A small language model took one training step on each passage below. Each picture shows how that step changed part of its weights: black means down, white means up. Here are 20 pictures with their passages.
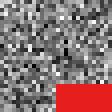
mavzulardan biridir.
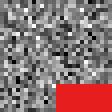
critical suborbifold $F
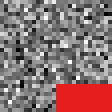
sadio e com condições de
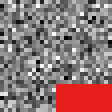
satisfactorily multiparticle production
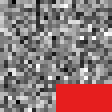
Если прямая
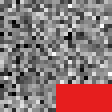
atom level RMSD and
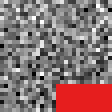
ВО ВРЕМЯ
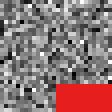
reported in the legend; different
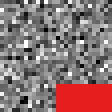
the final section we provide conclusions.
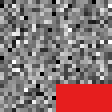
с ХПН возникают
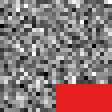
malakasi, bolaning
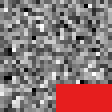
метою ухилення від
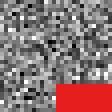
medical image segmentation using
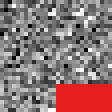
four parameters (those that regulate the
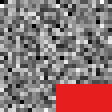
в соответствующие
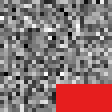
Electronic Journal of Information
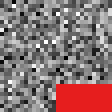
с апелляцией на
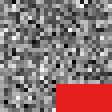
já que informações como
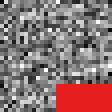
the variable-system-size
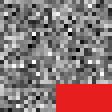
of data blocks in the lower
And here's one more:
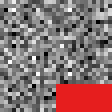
pada huruf ح. -
